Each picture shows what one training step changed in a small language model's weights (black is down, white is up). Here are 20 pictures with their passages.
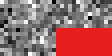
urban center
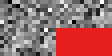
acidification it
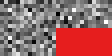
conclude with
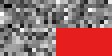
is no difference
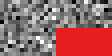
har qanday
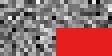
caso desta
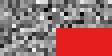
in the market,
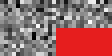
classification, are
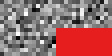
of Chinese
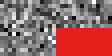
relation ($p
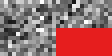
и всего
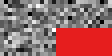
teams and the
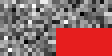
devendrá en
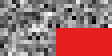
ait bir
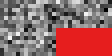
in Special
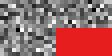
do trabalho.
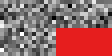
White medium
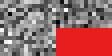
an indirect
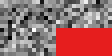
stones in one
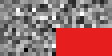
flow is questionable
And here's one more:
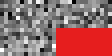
hatred into
